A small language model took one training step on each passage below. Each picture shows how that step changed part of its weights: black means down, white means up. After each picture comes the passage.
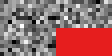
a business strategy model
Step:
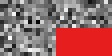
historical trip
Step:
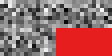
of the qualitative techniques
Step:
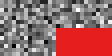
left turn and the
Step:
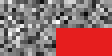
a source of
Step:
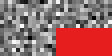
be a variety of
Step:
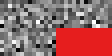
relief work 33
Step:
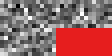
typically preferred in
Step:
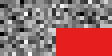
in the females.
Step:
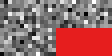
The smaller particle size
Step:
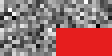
is an absolute reference
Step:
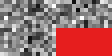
is to establish and
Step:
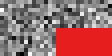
clinical examination the lower
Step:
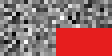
Figure 3:
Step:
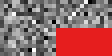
Y) \geq
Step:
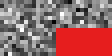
Accepted Feb
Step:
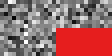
but less on the
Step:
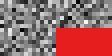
the stage of
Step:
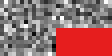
by gradual growth
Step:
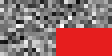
attempt to
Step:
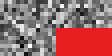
this approach,
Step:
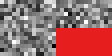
to those of
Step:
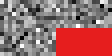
of plants into
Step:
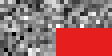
to naturally
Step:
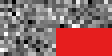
security. CONCLUSION In
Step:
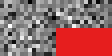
restore family
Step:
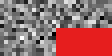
the location of the
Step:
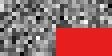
is recommended an extensive
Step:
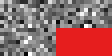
a food supplement
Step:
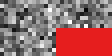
resulting in the DC
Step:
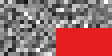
out the work in
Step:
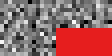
process can work effectively
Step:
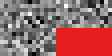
biased report
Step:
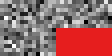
that make professional discourse
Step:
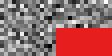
considered in the
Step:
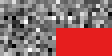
practices among married
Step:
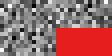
“local organic
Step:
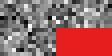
Beyond a
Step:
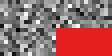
model using fitness
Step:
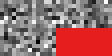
Data on which this
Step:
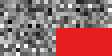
lung, and head
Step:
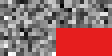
in several cases,
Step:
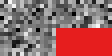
data types for the
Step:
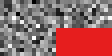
the TSR
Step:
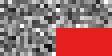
as well as considering
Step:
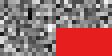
across the range of
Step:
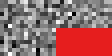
damp air;
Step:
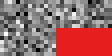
protection. In
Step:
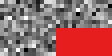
to coordinate the
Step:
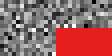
oral presentation, using
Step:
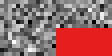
includes electrical measurements of
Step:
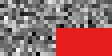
by empathy or
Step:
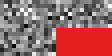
is the weighting
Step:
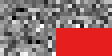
used as case study
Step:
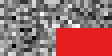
model, from the
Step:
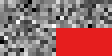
medium, may still
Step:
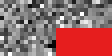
automatic control
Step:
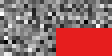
respondents are highly
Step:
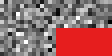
been an educator
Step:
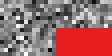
awareness to all
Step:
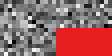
The Canberra
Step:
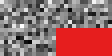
is replacing the
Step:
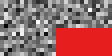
the architecture design space
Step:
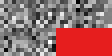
last century, most
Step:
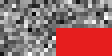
wind erosion
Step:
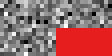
,first order
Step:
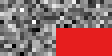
respect to sample).
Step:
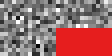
as corruption
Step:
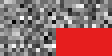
better I don't
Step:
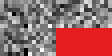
effective for enhancing better
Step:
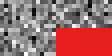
The content of
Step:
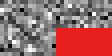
values of porous
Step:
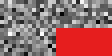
the validation score
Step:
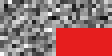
studied in this
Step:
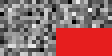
OF GINGER
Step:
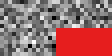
approach by the policy
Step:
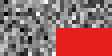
easy, whereas values
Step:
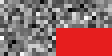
spiritual practices as
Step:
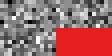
abnormalities at
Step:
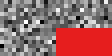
composite impact test specimen
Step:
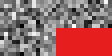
learning of mathematics.
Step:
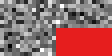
the identification.
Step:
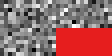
Analysis Mach.
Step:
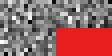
others Both policies cover
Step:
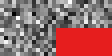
face emotional problems and
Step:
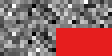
absorption wavelength) and
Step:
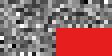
et al.
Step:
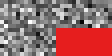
delamination and
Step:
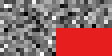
year. They fed
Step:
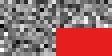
the organisation.
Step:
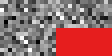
area had a functional
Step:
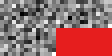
method, involving
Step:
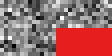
is part of University
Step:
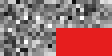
and also to degradation
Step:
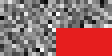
an accurate diagnosis.
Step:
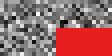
the activity process is
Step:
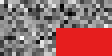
of the general
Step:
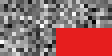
builders are supported
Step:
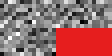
BopCo on
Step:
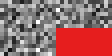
place in the work
